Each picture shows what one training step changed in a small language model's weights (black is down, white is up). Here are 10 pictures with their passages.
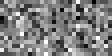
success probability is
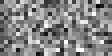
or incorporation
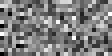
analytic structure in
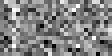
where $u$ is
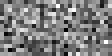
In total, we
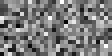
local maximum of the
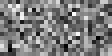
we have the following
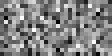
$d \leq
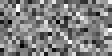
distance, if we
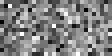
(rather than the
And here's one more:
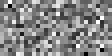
Research \\
